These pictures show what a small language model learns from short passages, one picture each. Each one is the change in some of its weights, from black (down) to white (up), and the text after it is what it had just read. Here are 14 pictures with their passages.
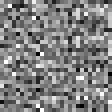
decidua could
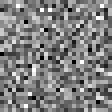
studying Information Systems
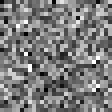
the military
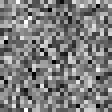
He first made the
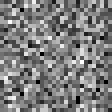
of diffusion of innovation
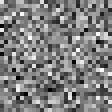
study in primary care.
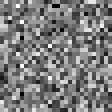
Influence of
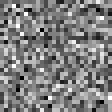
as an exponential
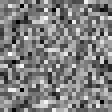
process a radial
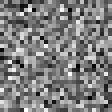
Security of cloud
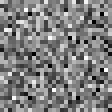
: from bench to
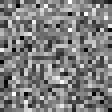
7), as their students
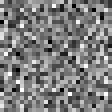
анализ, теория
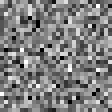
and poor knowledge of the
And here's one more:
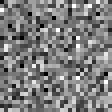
bir yüksek
